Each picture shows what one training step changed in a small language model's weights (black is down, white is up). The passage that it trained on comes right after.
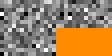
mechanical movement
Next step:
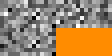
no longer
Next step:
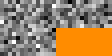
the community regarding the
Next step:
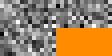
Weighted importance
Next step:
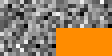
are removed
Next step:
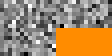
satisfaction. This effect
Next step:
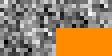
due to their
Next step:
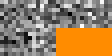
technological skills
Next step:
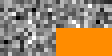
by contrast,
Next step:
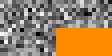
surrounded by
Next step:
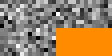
glucose in
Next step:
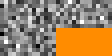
approach enhances document
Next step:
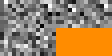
is conducting a
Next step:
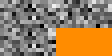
shown in Figure
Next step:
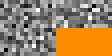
1. The results
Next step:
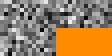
to describe when
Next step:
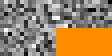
is important to see
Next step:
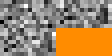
both sides of
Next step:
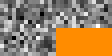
to compete with
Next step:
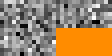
can make interaction
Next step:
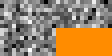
such designs do
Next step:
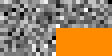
to protect and
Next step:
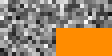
on structure and properties
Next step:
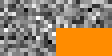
in business operations.
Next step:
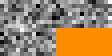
Readings in
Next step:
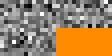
or comparable
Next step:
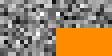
among them.
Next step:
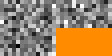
the region of the
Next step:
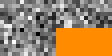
samples by persons
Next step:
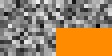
involved, as well
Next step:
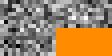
a function of
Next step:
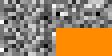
the implementation of
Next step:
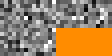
The control variant
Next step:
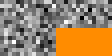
by comparing the
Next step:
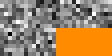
option that is
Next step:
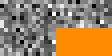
offered by
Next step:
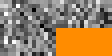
when the test set
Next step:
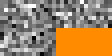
health discourses
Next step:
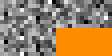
dw). In
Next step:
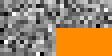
patients, there is
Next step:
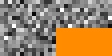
calls for integrated
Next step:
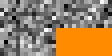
include extreme measures
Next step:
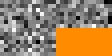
vs t
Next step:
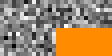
summation of the
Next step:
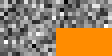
industrial development of
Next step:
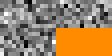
is a continuation
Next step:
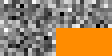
of (a)
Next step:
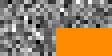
°C for
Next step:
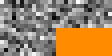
trunk and
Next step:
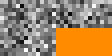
and promote the
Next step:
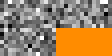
plateau is
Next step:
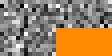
on Weighting
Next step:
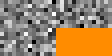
other conventions data
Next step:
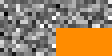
Abstract To
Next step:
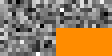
for all questions shown
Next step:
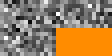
serve as the
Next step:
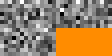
to do for you
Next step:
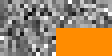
promoting growth and
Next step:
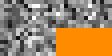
life, especially those
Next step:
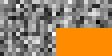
of the field.
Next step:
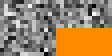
bytes until
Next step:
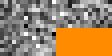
The impact of social
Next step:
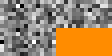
and the workshop.
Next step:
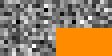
approaches [12].
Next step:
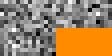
its release.
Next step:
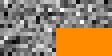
DNA is often
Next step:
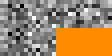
and innovation, and
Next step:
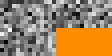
are quite a
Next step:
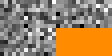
The overall analysis
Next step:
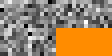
cut filter,
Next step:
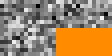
offerings, and
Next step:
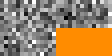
power of the traditional
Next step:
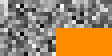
and test group
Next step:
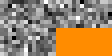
as a tool to
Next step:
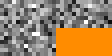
levels. It is
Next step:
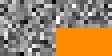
software. For the
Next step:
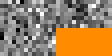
first observe
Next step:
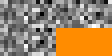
Y Y Y Y
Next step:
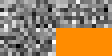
subset of
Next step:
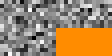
fails. This
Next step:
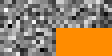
over time.
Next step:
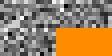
for texture
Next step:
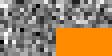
implemented by: -
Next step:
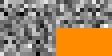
may lead to significant
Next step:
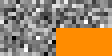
the query to
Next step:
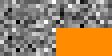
However, this should
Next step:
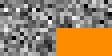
to succeed
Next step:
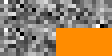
that affects
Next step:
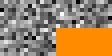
in irregular
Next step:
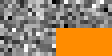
— generate
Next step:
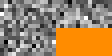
investigation revealed several
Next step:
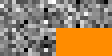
if this solution
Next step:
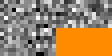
accounting for
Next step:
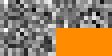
of research management
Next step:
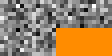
and the tools were
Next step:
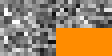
grades on acid
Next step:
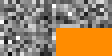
the adsorbent
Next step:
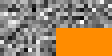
recorder in
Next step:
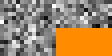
the expression, the
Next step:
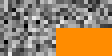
other hand,
